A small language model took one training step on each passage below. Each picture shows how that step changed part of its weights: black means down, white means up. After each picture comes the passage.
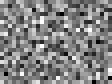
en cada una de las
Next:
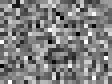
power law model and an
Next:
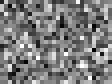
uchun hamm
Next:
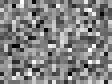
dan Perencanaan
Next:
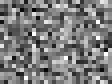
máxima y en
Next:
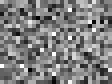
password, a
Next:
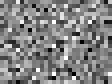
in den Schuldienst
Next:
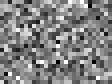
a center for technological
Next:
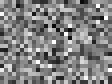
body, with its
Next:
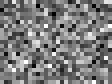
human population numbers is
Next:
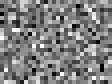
investigación penal,
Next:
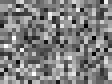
proporcional a la producción
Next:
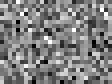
уровне, ** —
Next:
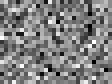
are both men and women
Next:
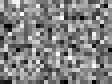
должны быть
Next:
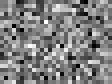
silk. The size of
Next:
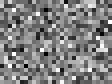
6: The flood
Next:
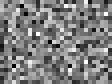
with citations. It also
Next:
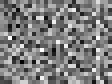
Latina: Revista
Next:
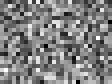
cracks were observed in
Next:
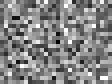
Bresson: See
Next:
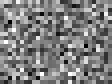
entanto, as atividades
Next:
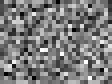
nusxasi ham
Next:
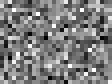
5. O'zbekiston
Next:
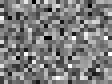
peak concentration reached
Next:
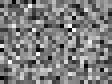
opportunities that may arise
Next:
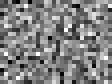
connections between directors and
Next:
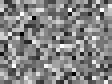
construído pela
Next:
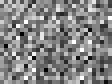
the respondents feel that
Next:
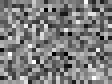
Analysis - comparison of
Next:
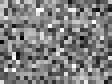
therefore valuable potential
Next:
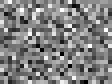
generations by the intensive
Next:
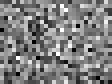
Relative to this is being
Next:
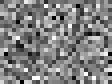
the frontal bone
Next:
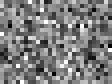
katta ta'sir
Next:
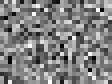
the Kinetics of the
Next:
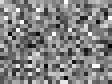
Tahrir hay’ati
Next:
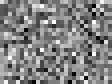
de fonte, né,
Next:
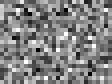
virtual world.
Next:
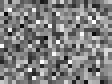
2GPa for the
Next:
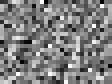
desafios enfrentados na
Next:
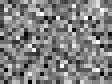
eng maqbul
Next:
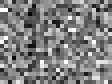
sua generalità,
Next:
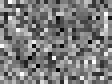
beyond which additional
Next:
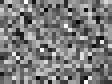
calculation sheet No
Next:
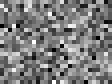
shows better performance under the
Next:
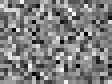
of the audience being
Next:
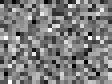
leading research & innovation
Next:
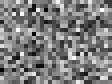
aktivlarni inventar
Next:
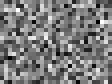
and understanding. It is
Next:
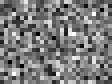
24 primary studies have been
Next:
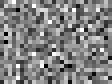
the following: Twitter
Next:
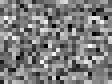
damper. The viscous
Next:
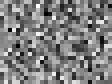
alguns momentos,
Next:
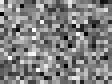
different QFWS based
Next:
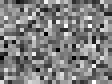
seront fournis dans
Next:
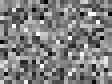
In [17], Dynamic
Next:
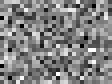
of the heat wave.
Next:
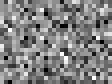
ўртача сарф
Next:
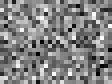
realidade de cada localidade
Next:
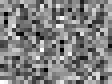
to develop effective solutions to
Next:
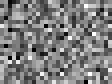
2021 was a major change
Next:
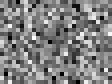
investigation consisted of
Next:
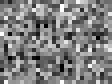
of High-Performance
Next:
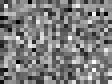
and analyze these texts
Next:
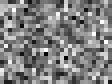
(n) and pixel
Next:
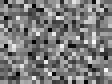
і в контексті
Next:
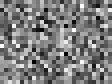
However, housing
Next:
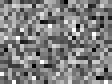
waters; #3:
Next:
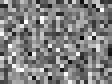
y sus colaboradores en
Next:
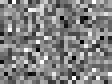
A Comprehensive
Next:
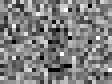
reviewed and approved the
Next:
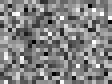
*как Шаг
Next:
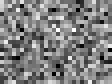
new laws... Mental
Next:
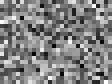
modo, son muy importantes
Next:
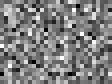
upcoming future
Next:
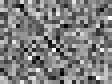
capacities for recycling
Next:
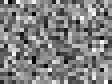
effects of divorce on
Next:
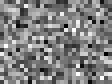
that machine learning, a
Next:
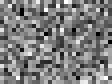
be discarded in the environment at
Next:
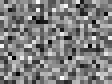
de auxiliar outras
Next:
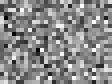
CNC VMC
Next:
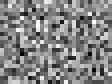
Da schreibe ich
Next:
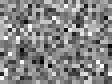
requires large
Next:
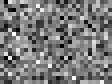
темные или
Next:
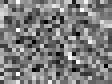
developed younger
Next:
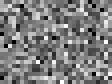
construction practices.
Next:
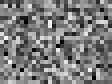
as anomalies relative to
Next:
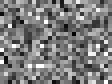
тілі. Щоб
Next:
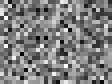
- Nakajima,
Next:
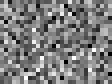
Vocabulario 0,25
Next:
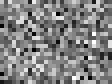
і валеології
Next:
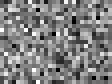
minute Follow-up:
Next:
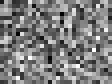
to compare and refine the
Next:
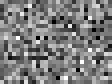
Big category.
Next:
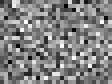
Czy nasze
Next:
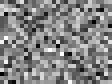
artificial) são um
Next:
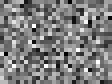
debate on the stable model
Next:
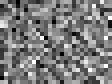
objectives, managing
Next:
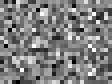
Alignment on Approval
